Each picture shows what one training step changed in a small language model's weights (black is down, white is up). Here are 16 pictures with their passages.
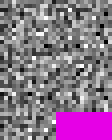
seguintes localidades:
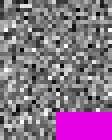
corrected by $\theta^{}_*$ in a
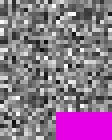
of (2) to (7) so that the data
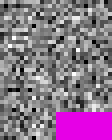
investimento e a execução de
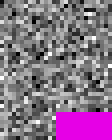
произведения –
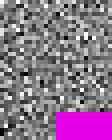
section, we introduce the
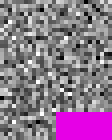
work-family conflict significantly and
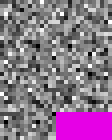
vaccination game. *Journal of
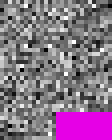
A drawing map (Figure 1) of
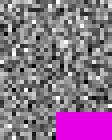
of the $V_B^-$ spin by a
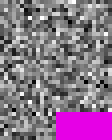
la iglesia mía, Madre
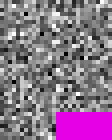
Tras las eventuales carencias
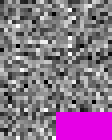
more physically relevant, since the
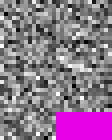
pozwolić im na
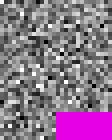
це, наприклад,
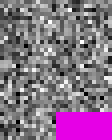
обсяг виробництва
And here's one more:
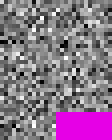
a las competencias claves con
